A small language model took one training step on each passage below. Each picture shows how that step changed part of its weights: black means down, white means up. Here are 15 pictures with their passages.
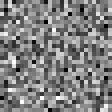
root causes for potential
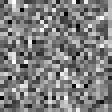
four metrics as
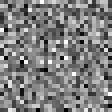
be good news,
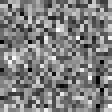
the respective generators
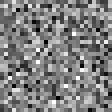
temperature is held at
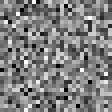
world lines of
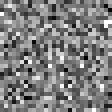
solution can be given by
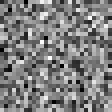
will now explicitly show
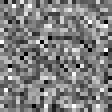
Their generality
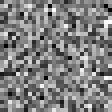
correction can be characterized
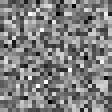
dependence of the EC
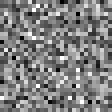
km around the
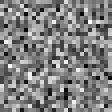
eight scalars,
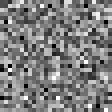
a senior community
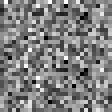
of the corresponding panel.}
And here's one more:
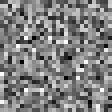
the key optical components are
